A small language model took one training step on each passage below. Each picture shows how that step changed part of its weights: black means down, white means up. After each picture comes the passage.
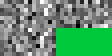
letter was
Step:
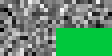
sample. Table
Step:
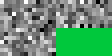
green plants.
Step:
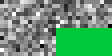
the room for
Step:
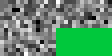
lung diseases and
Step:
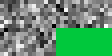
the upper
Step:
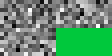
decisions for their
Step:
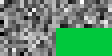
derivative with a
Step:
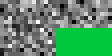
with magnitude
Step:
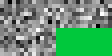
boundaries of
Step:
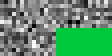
due to data
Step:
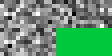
becoming a
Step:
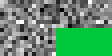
value. This research
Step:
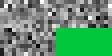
fiber linters
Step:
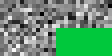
in neglect in
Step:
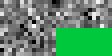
State Planning
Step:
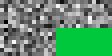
installations of
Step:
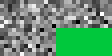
the possible effects of
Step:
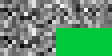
number of teacher
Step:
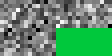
the nutritional
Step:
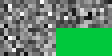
hours per day.
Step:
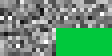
process certain basic
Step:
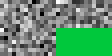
talking with
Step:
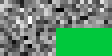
stress on the individual
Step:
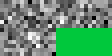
Following the
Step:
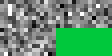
infections occurred
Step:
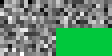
present disaster
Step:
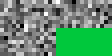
research paper tries
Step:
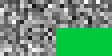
to another correlated
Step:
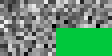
the considerable
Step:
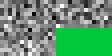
calls people to
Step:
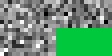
compound- and
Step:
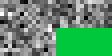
Attention and
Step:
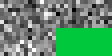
presents opportunities to
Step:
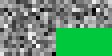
role of the teacher
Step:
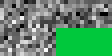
mental ability,
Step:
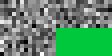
due to its importance
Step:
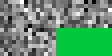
be an interior
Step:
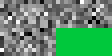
best options for
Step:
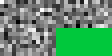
viral load was
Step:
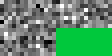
phase, project should
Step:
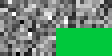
in this study compared
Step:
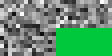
and retinal
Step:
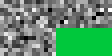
protect, and
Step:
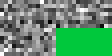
and Accessories
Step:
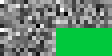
also been reported that
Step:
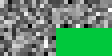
construct a model
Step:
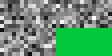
the ward.
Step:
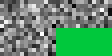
the whole instrument
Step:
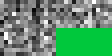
example of these techniques
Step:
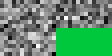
coordinate the two
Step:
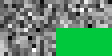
have an acute
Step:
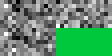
education. The education
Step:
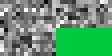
and Zinc
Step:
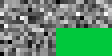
It is seen that
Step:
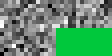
in India:
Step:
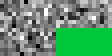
corresponding to clinical and
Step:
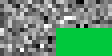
archive any own
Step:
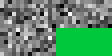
carried out using 100
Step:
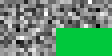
take advantage of
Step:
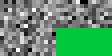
1$$ We study
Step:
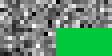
business. The
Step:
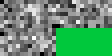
For the lower
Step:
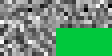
or equal to
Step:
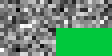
map for the
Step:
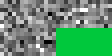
technology, digital
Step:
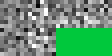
to evaluate the
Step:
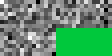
empires, the
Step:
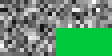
performance of their
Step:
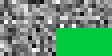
an oven in
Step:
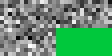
can use to
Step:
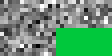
control recipes
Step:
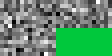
model frequently
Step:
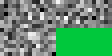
acquired the
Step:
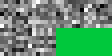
of the research data
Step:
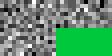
effect. This
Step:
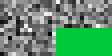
were determined by means
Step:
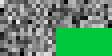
study was carried out
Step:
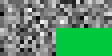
are not present in
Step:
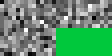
propose a
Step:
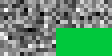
all, english
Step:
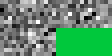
with the demand of
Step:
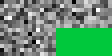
Representation of
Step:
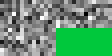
probable reason of
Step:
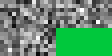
results in terms of
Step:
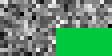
the radius with
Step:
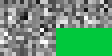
to become more
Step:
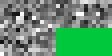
of an SR
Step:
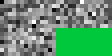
human beings find
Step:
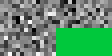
stability across environments
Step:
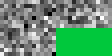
the crest factor
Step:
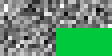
were mothers
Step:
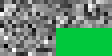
Digital electronics
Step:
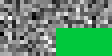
space systems. 1
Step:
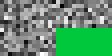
gage length were
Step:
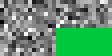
and HVAC
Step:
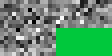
descriptions of
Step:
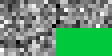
the first of these
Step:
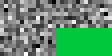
arranged as
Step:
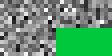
targets for new
